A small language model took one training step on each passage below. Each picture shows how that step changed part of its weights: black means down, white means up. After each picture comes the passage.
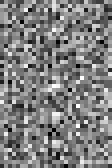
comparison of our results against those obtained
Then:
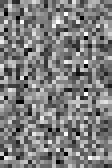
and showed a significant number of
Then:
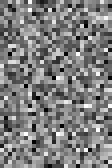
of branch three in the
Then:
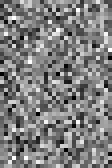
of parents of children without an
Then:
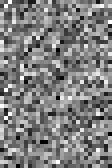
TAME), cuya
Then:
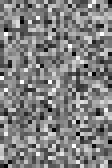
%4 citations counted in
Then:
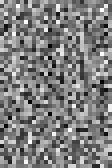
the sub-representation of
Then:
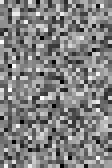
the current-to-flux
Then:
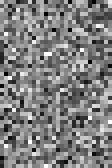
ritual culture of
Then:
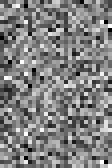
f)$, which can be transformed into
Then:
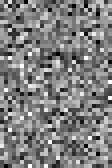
CEMEKL model,
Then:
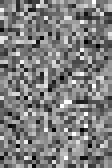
koymaktadır. Bu
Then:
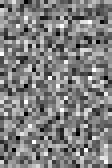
transport sweep is performed per
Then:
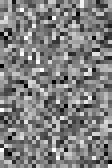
of the setup was confirmed
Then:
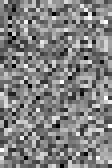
are isomorphic to the
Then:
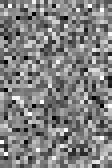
from a plane wave and LG
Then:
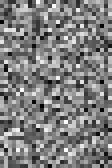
havo har doim
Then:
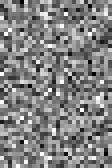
cuanto a las ollas
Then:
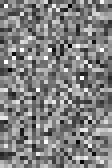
yo'llari bo'ylab
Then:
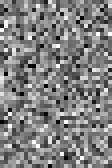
Flash}, howpublished =
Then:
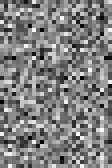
charge assignment is not free
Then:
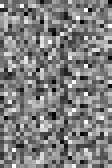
даражаси эса
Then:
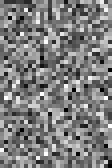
into the Uzbek language made it possible
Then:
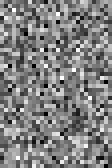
| Descriptions |
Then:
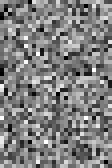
one component that is generally
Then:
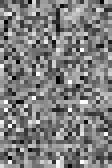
for other systems , we describe the
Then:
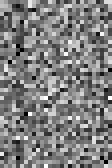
As previously mentioned,
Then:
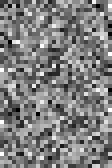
the MGI model with
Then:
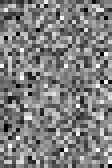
better numerical behavior of ECS
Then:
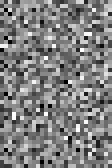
functions) and scalars.
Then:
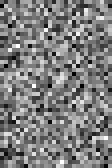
grams of leaf powder
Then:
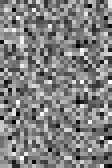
pada kelas VIA SD
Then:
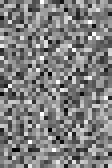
teaching practice in the
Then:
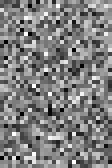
inference with an application in cancer
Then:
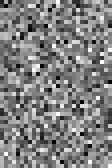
resolution $\delta_\nu =
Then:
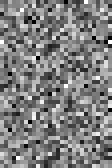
the RR corresponding to the
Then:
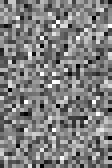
disability or death. Among
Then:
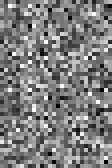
at one axis at a time when
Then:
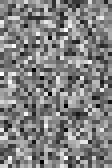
Figure 3. *Development
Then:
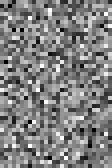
veículo. II
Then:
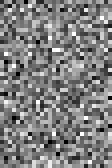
be modeled with harmonic
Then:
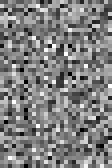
и в будущем
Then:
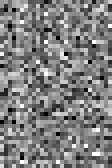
o‘sha davrda
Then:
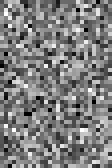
of determination R^2 , and
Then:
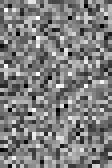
series and applies
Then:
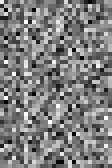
direct and indirect effects
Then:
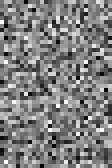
• are normal data runs,
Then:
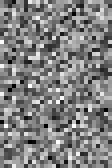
the tensions and implications
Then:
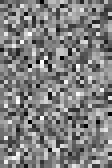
hydro power which are available in large
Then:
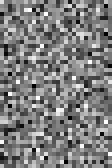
First and foremost,
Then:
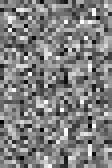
was particularly useful for line
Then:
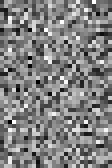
then be cut along that direction in
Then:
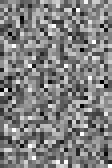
coefficients of permeability were obtained
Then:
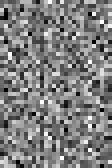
management of dengue fever.
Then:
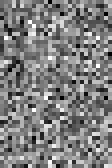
X resulting from an aggregation
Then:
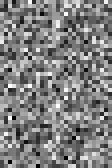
Deviations > 0.5
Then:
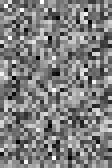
found that the complexes show better
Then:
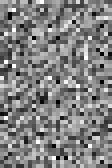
de onoare. În
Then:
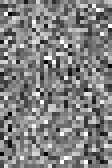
support. The described activities
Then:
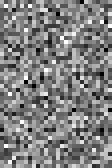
names, vendor
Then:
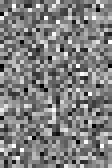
ularning motivatsiyasi
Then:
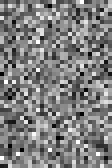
component to 'filter out
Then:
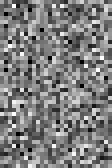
above findings, a 150
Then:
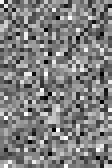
material and immaterial losses for
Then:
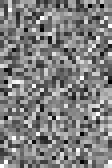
wave number $k_{0}$
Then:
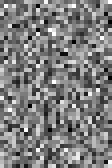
than the wide prior. This significant
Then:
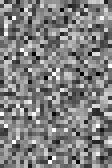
biased, less secure and less
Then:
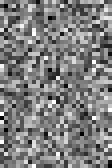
and $b$, and the parameters of
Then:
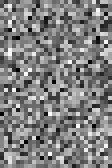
on wheat straw in
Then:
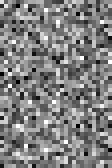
Engineering, Design
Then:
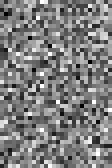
Analyzing the
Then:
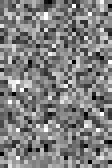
Darslik Toshkent –
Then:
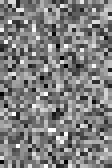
between teachers and students, and
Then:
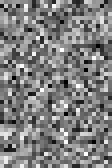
gauges might be provided
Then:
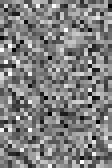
Ada beberapa
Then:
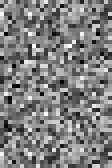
the form \begin{equation}
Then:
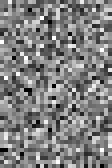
the highest ability to
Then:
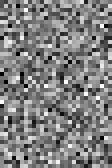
using Equation 1.
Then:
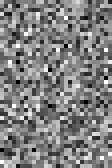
2.1, filtered using
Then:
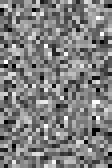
diziyi neden
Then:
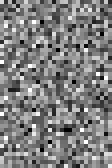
binolarning xamda
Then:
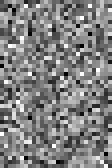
della Pergola
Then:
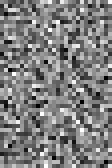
ou elétrico para
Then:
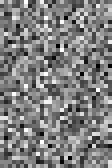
într-un mediu
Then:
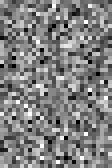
bartaraf etish,
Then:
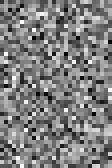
dastlabki shaklini
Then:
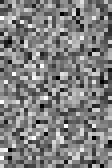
what interval would these signals be
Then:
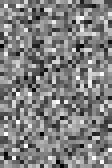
posición del medio que lo
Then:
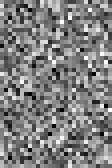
to note that the figure is
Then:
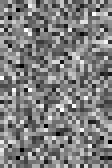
\end{eqnarray} To compute
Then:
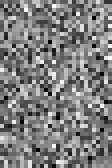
of dissociation of air
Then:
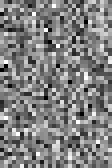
highlights the diversity,
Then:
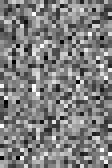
the sand bed experiment and
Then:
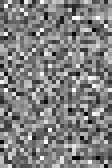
se demuestra el papel
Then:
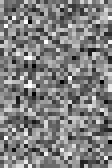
however, they will not be
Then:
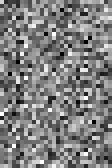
data, and to then use the
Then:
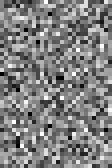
with selective detectors such
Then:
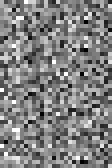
ўтишида деса,
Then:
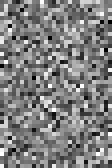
Jun, Implicative
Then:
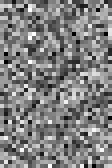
P_a). \quad
